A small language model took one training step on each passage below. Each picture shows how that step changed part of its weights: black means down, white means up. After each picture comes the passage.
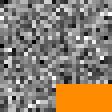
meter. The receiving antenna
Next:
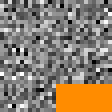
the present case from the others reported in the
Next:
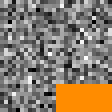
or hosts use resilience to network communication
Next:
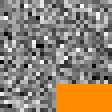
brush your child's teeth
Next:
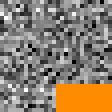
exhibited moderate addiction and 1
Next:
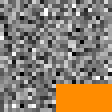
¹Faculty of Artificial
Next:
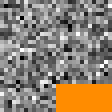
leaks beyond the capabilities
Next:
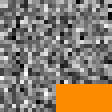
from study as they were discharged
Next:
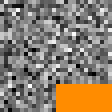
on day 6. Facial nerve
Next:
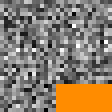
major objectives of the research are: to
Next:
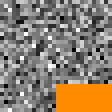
same time, the requirement to improve the
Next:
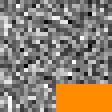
et al., 2021; Poldrack
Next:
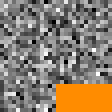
of fit tests for the model for the
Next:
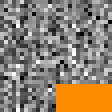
the completely accurate prediction of the
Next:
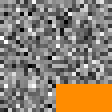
and DC provided blood samples of healthy
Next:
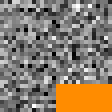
these issues, he proposed to optimise product
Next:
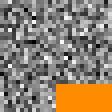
likely due to their utilization by the
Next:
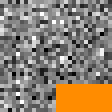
for landscape restoration
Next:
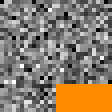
ṁ Mass flow rate,
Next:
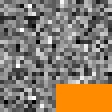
interaction with CO₂, as evidenced
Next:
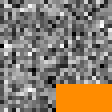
for collections and observation records.
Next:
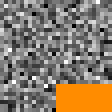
metal ion and all of them are
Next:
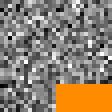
Supporting Information). The remainder
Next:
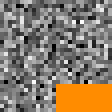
(Field notes, Hilary
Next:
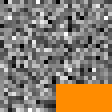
gas membrane distillation;
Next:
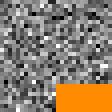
in our study (Table 1). Thus,
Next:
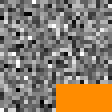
patients who do not have predisposing
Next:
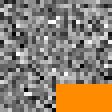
extent that it fritters away their
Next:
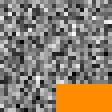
editors, and was not
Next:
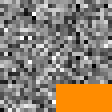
and periodic with solar flux.
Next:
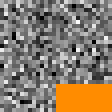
leadership focuses on process, not
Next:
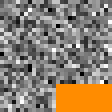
treated at Hasanuddin University
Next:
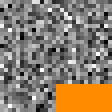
of suspension was transferred
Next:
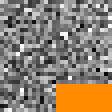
to get corresponding phase angle. The
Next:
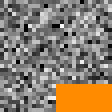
chat system. Figure 1:
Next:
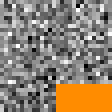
sweets leads to eating
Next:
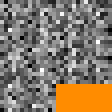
is the mass of the derived
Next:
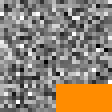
Akah P., Wambebe
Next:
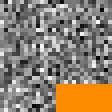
well below the upper limits of
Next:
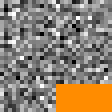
Department of Physiology,
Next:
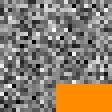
of the ligand atom
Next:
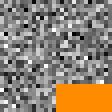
> Boundary > inlet -
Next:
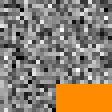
...**Oyinbo dem
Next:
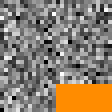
consumers to evaluate product value before making a
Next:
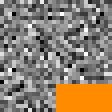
uses language to instruct and evaluate his
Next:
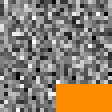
mappings, the synthesis software or
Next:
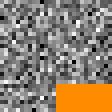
online action detection, in this work we
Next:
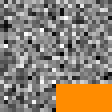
cephalosporins, the
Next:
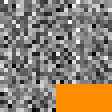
the resources supporting waste management policies in
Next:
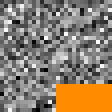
in number; hence this study lacks
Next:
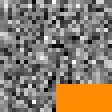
gain information and keep updated.
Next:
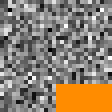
energy of net activity. This net
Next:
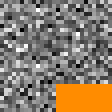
plan was focused on getting additional
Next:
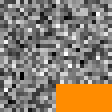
to stay in the weak coupling
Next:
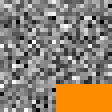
in South Africa. It receives some
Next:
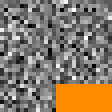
of micro, small and medium
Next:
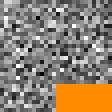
citric acid, which is found in
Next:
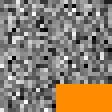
effect on NO_x production. More
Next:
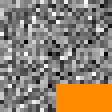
rule for local governments in its
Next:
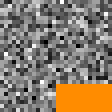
through the interdisciplinary
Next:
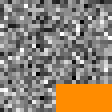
following: after the introduction section, the
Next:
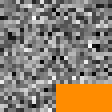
Deliverable version V1 2
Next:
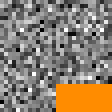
discussion on the aspects of imitation,
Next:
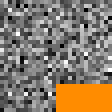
solution. SPSS version 26 was
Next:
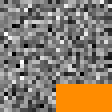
the medical device regulation specific to, you
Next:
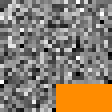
Skewed Positive
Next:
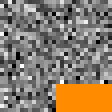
results against established standards Geological Setting
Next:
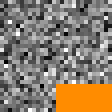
was shown that if less than 20% of
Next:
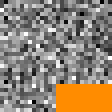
assessment - Certification of
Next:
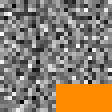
court, it is essential to understand how
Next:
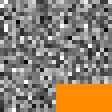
safe environment have also been used for training
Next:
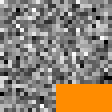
[2] Landscape design in
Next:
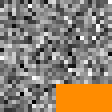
per g. Equipment Conductivity
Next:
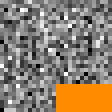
of digestive enzymes
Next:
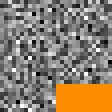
spin-up period is the time taken
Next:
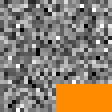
value of daily minimum temperature °C
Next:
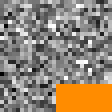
Bas Carbone*, for instance,
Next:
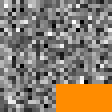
a. short term: targeted
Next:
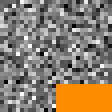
activity (frequency and recency),
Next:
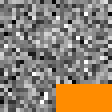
*Eur Urol.* agosto
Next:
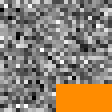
those using the constant setpoint in all
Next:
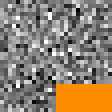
The term “technological change” was
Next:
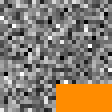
refractory pathology, and 4
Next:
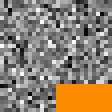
from zeolite-containing
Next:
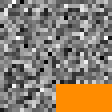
MK. Communication Training at
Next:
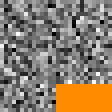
II but they were not used for
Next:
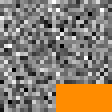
available on the EduPortal and
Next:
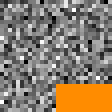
of higher priority than the external appearance
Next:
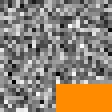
major adaptations that allows plants to
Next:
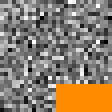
Fig. 1 is as follows: terms
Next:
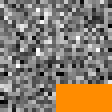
many industries that include chemical,
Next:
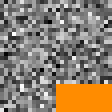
1. GROUP How can a
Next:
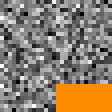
staff and the difficulties they were
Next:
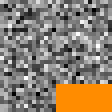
legislation and how this should be
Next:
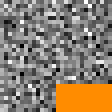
efforts on working. In which these
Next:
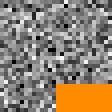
relationship between inflation and external
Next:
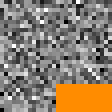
The conclusion is that there is a significant
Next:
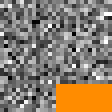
people. As a result, it is
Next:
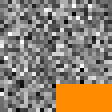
showed spacing regulation and
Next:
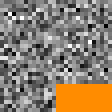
The major findings of the study revealed that There
